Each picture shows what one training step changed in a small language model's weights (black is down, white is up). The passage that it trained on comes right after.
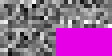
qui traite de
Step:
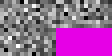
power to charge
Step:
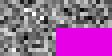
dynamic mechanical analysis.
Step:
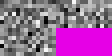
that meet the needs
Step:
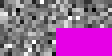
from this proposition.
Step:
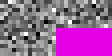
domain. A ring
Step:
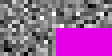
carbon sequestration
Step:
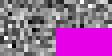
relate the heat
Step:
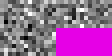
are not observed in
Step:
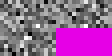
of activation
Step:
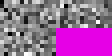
the capacity of solar
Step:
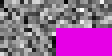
the number of patients
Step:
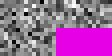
and amino
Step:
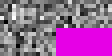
mean $m$
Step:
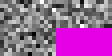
normal fluxes across
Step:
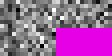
its catalytic
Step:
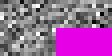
control each physical process
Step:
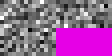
any moment as well
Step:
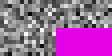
are black or brown
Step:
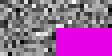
generates a
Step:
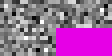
we often assume that
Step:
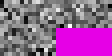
the integers:
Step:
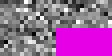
$a \in
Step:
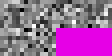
\] \bigskip
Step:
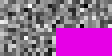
hospital have
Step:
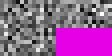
can provide useful
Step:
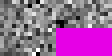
insights should be seen
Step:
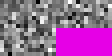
they are exposed
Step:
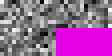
be a function
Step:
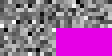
using an alternative
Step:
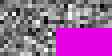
that $M$
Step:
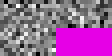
space of genus
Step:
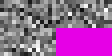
follows that \[
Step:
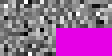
plates by
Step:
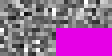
represents the modulus
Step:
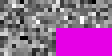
just the union of
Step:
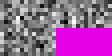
research, dimensionality
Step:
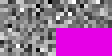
a good correlation,
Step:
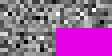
to store more
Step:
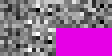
\PR, h
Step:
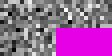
which gives a relation
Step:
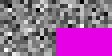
characterised by
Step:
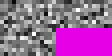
n$. We
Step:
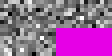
which might produce
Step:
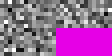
yellow vertex and
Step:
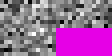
function estimators for
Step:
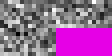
was calculated as the
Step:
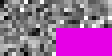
all three phases
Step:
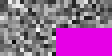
and challenges.
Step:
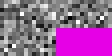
The findings show that
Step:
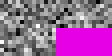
of any stimulus output
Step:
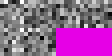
embedded systems, such
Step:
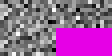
determination of the
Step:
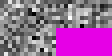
$f$ and
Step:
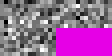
point and repeating
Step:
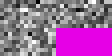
{\it Sei
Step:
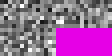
sequence of local systems
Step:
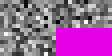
main research concern on
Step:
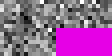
17. Frame
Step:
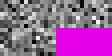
focus on analyzing
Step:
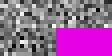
reconstruction, or later
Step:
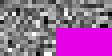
that has been
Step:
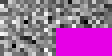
never become equal,
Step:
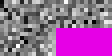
the important reasons for
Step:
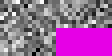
a gap in the
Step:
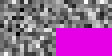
refer to what is
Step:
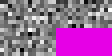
asked me to
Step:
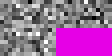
paper is to apply
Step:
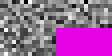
currently experience a
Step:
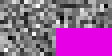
each aspect
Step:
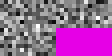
of evaluating the
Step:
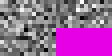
\subseteq I$,
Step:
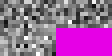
test formulation.
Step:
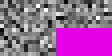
the noncommutative
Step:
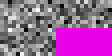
Max Size
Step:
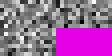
if the equation
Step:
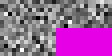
to Group A
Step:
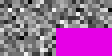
chapter discusses
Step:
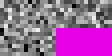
is the fastest
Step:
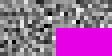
with a plus
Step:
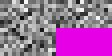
sound can be
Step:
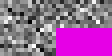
Trans. Amer.
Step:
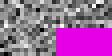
without any modification under
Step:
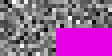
question of whether this
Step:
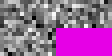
The Formulation was
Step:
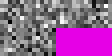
such formal sums
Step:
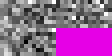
missile energy
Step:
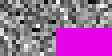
of the genus
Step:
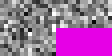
subjects, amongst
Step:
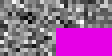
it is normally
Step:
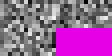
management practice is
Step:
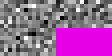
all time points in
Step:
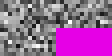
in today's
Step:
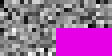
the partition:
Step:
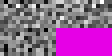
space of type \(
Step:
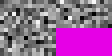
that the CNN
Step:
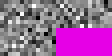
time and rigorous
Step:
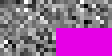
$t \to
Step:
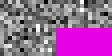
of 2D
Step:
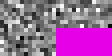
was partially supported
